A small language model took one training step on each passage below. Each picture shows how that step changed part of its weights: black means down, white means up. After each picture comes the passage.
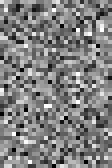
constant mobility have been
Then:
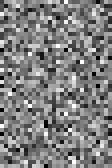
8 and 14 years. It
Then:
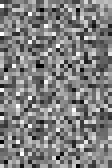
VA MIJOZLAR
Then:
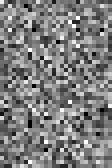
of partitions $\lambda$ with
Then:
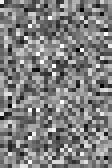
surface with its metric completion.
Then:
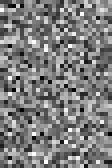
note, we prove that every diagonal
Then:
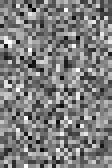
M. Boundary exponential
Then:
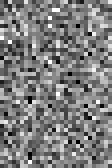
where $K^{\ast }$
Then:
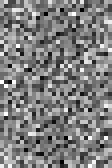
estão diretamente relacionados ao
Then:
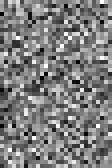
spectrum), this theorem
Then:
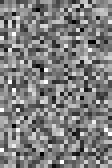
qachon oldinga
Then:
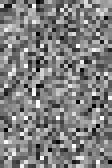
de estos emprendimientos
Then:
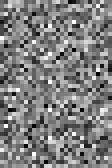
end; nonsense because
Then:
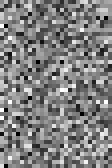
perempuan yang meninggal dalam
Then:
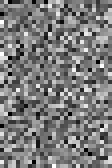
mais circunscritas ao
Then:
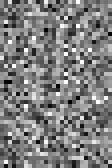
subseteq M_{j +
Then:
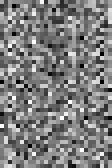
and social responsibilities.
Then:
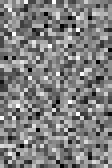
as the $2m\times
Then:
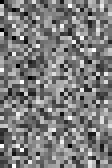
State University named after
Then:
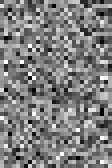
Web Comentario No
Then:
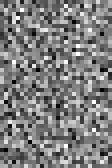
equal. If neither of
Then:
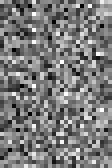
C. Fraley,
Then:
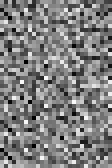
Ortikov B. B.,
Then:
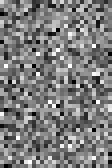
(with discriminant
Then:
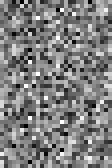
cuvintele date
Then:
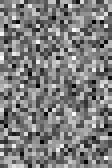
Shuning uchun kartoshka
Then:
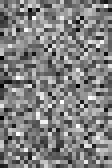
associated to the stacky fan
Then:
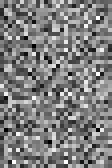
external force term
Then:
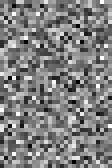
focus on tree graphs. According
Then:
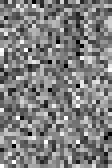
correspond to $\Th (q)$.
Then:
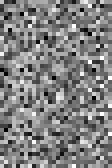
трлн. дол.
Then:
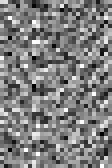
di un mondo totalmente
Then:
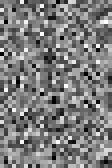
du personnel soignant en
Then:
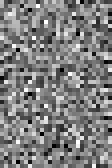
are not operational. By Lemma
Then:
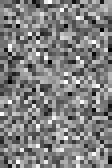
n$ submitted to the
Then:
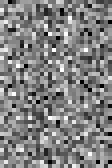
првата година
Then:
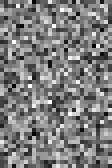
1$ we furthermore introduce the
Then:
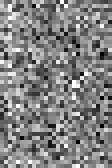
is a large literature addressing
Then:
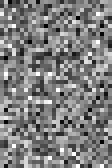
Que, para este caso em
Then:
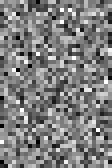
power entities remain relevant and
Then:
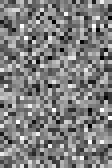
de funcția culturală a
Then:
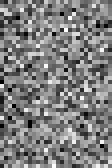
in $H$ for all
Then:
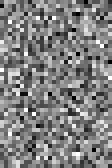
bozorida aksiyalar
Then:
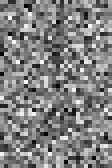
that instructions could be
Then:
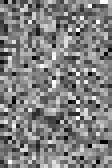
compact set $S\subset
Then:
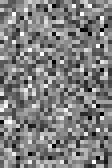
причин возникновения
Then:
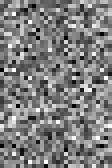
holomorphic functions, analytic
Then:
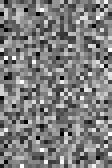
establish the relationship between the
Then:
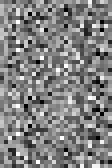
\medskip% \newline%
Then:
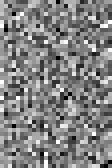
– qisqacha
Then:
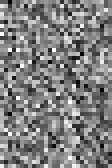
\eta w = -a
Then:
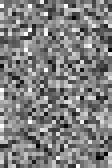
x GA21 ikke har
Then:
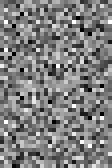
биринчи инстанция
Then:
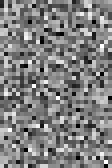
kompetensiyalarni egallash
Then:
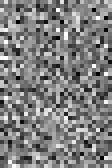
hal qiluvchi o'rin
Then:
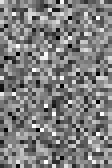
denote the complex upper half plane,
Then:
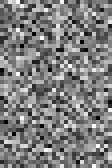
restricted by means of the restriction
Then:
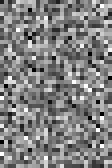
в России под
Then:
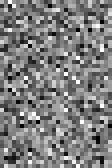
\end{equation} up to
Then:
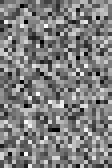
measuring left (resp.
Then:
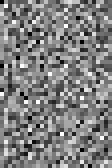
en costo y de muy
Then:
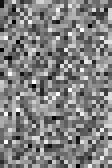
é mudado de acordo
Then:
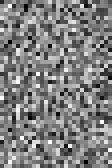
vazifalari 217
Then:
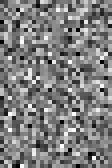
$e(\bold w)$ satisfies
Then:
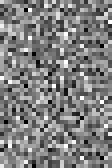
ham nazariy jihatdan tahlil
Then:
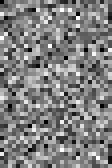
...$ and consider a sample
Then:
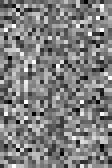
тадқиқ этди,
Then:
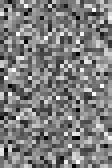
graphs, which were introduced in
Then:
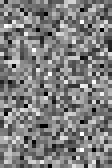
partidos, enfocados
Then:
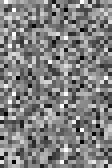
Markaziy va Sharqiy
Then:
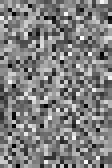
lire avec un certain recul
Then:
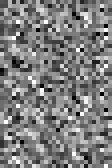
can add the sum of the
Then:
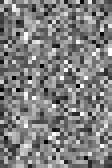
e muito teremos a
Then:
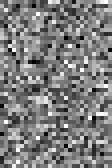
a basic hypergeometric series associated
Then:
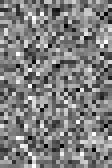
Hofiz Sheroziy
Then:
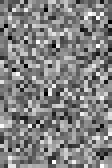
unul din indicatorii
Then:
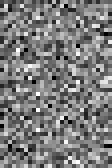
Simion and Schmidt
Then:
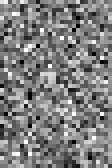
$W$ has dimension at least
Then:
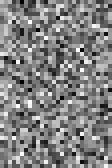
we get the second estimate in
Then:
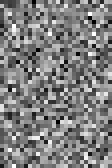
pendulum with delay
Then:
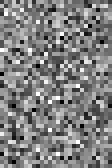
that \[ \left({\mathcal
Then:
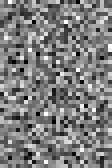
framework for constructing higher-order
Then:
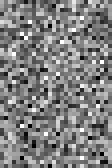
de conceitos elucidados
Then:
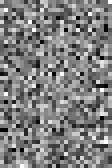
an infinite-dimensional symmetry group
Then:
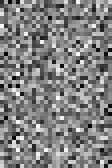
pemecahan masalah,
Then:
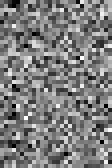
pok, halol,
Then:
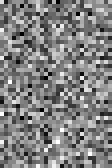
provides the groundwork for
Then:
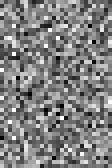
ou para a documentação
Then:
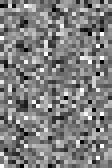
были выдвинуты
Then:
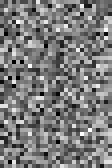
well the Poisson problem.
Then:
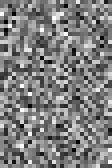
of area-based conservation
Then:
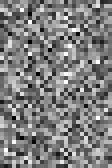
of characteristic $p$. But we
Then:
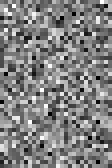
prove that every identity $u
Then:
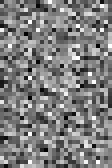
$B$ set partitions according
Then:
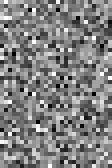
olingan. O‘rganilgan
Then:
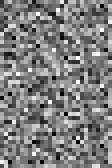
\longrightarrow {\bf Q}$ is
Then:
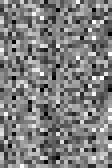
Og’riq kabi
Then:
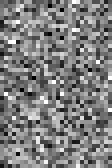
to a distinct choice in the
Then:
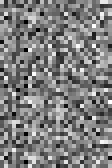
differentiable function having Lipschitz second differential.
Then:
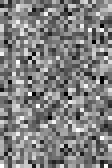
/ agredia / a /
